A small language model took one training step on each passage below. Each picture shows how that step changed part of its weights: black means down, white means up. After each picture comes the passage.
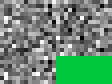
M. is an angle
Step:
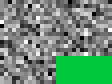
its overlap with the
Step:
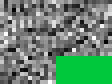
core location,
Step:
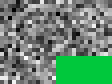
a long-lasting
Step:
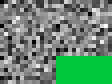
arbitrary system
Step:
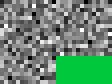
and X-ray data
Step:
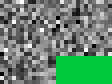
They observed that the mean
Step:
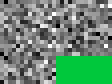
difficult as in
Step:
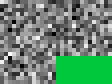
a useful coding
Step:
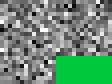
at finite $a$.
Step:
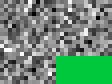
\end{equation} The
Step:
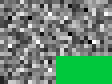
{\it spatial
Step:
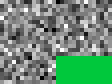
The advanced and
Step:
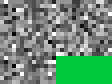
the $U$ band.}
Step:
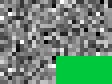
PC and a 5V
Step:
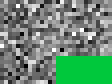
purposes of
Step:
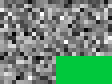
and may need to be
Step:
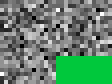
right panel of
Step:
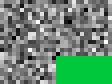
and recovering after
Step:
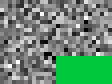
and consider the circuit
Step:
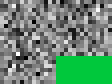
with other Type
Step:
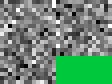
F-ratio of the
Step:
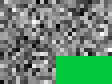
measurement of the electric
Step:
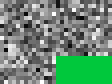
the energy is smaller than
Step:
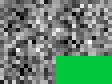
on testing other parameter
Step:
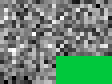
up to time $t$
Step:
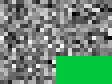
a function of total dimensionless
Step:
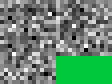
in the Galactic
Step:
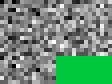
be answered at
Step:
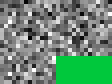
the visual elements and
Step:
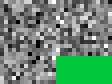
The field equations in this case
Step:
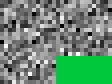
let us consider the
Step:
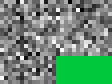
other. The other fact is
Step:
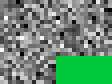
to the same states from any
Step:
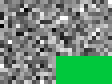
and additionally the spectral
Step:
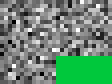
relation described above. In
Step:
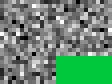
We consider translationally
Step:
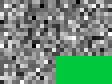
As the availability
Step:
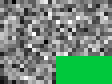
$\B$ are independent
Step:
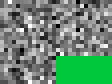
distance effects. \\ \\
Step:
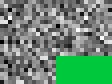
How do the stars
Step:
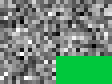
consists of multiple
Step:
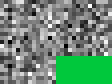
$y$ directions
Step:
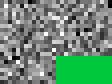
electron microscope
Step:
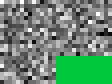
is the symmetry axis
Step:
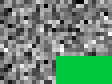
The non-equivalence
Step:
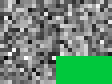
using a full-size
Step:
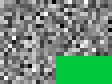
\quad {\bf S}
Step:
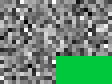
randomly sample $N$
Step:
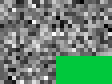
$\eta_V \equiv
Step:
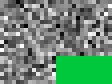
to the Poisson
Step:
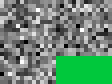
in the table, a
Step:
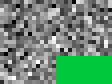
Hubble parameter at the
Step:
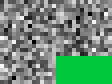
removing most spectral
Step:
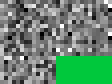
of space-time. It
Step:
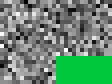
State University -
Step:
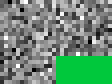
limited mask
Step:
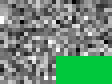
last epoch.
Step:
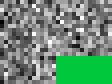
binary mask
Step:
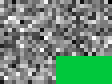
other. The signs are
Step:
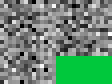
hardness ratios
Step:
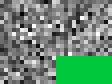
experimentally, using
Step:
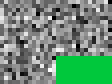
follows. In Sec.\
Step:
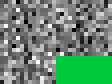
was not explicitely
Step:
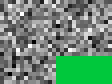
be addressed;
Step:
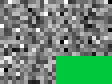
mM sodium
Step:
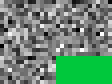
and variational multiscale
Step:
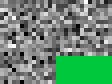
was shown to be a
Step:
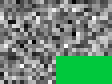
In order to test
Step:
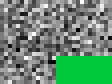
observations of a few
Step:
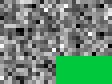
quantum dots.
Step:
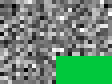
an excellent
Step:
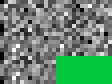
of an arbitrary
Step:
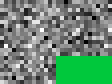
are presented in this
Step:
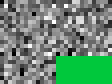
existence of dark
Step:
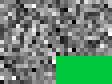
of the one-dimensional case
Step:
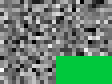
scattering problem in
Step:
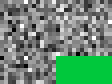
This is because positions of
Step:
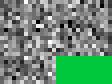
then bond contraction
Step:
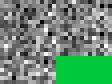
anisotropy in
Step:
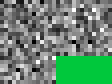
much complicated than
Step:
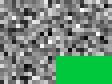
are proportional to
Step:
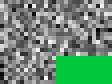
at the middle
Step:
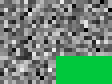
differences between the first and
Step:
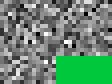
of harmonic
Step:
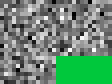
considered plausible for
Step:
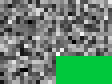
new intention, that
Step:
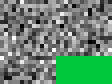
proper handedness.
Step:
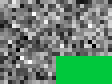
Proceedings of the
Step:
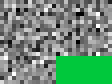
diseases [21,
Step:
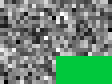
Alsing, J.,
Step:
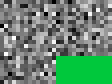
empirical formula
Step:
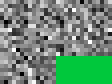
with\ probability &
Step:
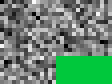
is what we do
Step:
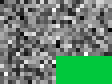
of this depended on a
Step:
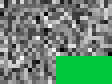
also inspect quantum state
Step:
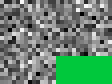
though, that the
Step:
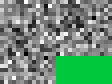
for numerics. This
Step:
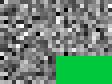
which maps on a
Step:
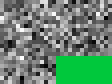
the islands.
